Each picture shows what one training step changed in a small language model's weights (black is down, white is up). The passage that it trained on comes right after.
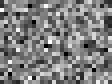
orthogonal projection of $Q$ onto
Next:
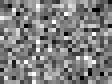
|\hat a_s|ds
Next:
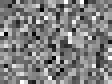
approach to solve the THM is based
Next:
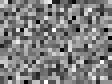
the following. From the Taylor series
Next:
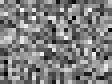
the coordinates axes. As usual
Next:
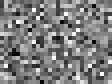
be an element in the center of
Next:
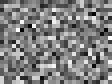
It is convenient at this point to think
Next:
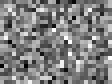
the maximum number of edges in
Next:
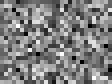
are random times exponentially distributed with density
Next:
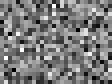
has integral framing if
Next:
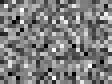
and meets the line
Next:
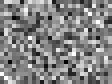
admits a locally conformally
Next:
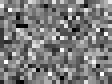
no $T$-curves. Since
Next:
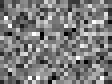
$\alpha$ is a density matrix,
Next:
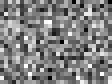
subspaces make the ideal condition visible.
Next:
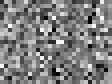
second assertion. \end{proof}
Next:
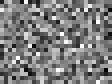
notion of \emph{dwell
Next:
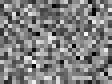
will use this order in the sequel
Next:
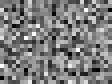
From the first equality, we have $$
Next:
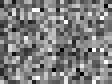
= 0$ and $\varphi =
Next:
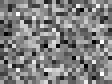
Address\/}: \= Department
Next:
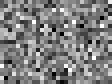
series. It is well understood that at
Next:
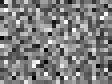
score and the Hessian for observation
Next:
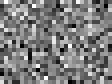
semiprimitive. Now since
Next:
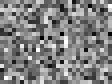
is now easy to integrate system
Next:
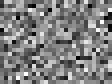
not be trivial on a submanifold. This
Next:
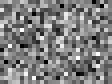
inequalities, mechanics, optimal
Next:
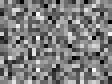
its application to linear quadratic stochastic optimal control
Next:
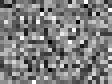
is given in terms of the conditional positive
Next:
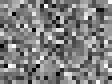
\nabla_{\bf x}\mathbf
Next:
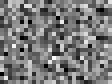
\rVert \Delta v \rVert
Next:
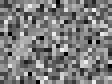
family of the operator which conjugate is above
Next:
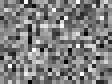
spanned by a single vector, whose coordinates
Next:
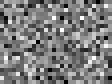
if necessary. Recall that a right ideal
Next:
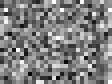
in the case of a single polar
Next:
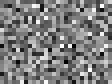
t)$ is a martingale.
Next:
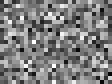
and abelian. The group $G$
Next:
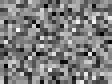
points is uniformly bounded from below) point
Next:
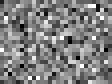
$L^p$ is carried out
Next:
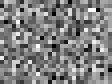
= (\alpha _n , \beta
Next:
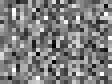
and taking the derivative of the functional at
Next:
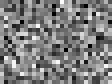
enough to show $$ \aligned
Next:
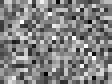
by NNSFC (Grant
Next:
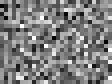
that turns out to be the space of
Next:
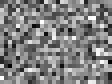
thorough comparison of interpolation versus
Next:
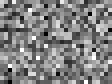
possibilities. We believe that the
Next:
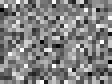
Model order reduction (MOR) of
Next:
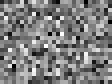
functors and whose $2$-morphisms are
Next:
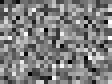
the circumscribed ball of the point
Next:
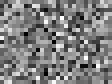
$\mathbb{ P}^3$ then
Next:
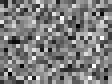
$^d$ Department of
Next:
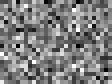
our context, since our dynamical random walk
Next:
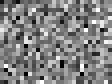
the previous argument. In particular
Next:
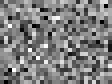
2.19, it follows that for
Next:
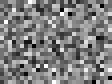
\ref{mthm} follows directly
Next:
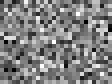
The Wasserstein metric.
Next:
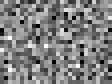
that together they from a square system.
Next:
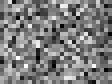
first order structural relation with respect to
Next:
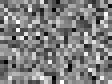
condition associated with the stationary equations by
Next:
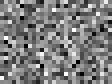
does not hold. In fact, one
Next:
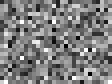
of $P$ with these points,
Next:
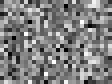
affine structures whose Lie algebras are
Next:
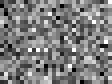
u$ elements $Q_1$
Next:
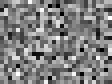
elements are adjacent. Similarly, there is
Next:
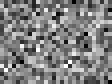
satisfies Assumption~\ref{assumption} except
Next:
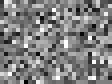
vertex ($K_1$) contributes
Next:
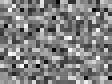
to derive symplectic integrators by applying any
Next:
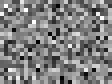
of a pointed polyhedral cone
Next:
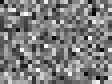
will be the implications of this
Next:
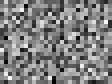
they are represented as absolutely convergent integrals
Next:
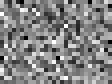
& Propulsion*,
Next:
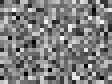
now; it will be used in
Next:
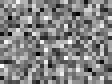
irrationals then we can say
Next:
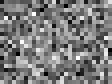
a convex $n$-gon, consider
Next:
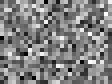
(1979) suggested plotting
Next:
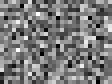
\log \det C\Bigr)
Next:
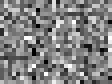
thought of as the addition of another
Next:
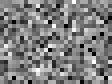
$(F_U)$ induced from
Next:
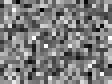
yield the discrete analog of the nonlinear
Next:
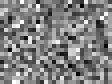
This idea, which has powered
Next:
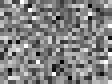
Classification: 60 F 20 \newpage
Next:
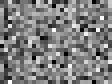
\begin{eqnarray*} &{} &
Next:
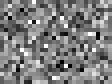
$\mu_V$ is the unique
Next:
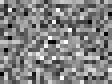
) \V (\leqjD
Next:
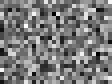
\qquad \forall n \in
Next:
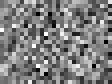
norm to trend downward.
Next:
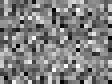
the proof into cases according to whether
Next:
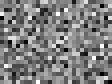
that \begin{align}
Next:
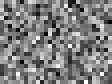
of torsion freeness. We achieve
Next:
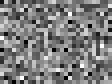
by \eqref{29}, we have
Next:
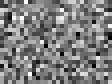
fidelity). Sparsity
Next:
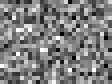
first step, we consider only the case
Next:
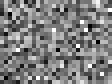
0$ that are given by the equation
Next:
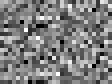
alternative to HJB) to a
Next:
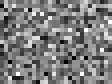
\vert$. Song proved a subset
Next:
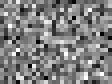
the simulation setup can be found in
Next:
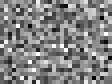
d\'ecoule. Avec
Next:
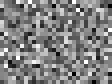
treated in this lemma are parameterized by
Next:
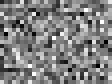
also an $n$-dimensional isotropic
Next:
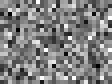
set $\Omega$ with the property that
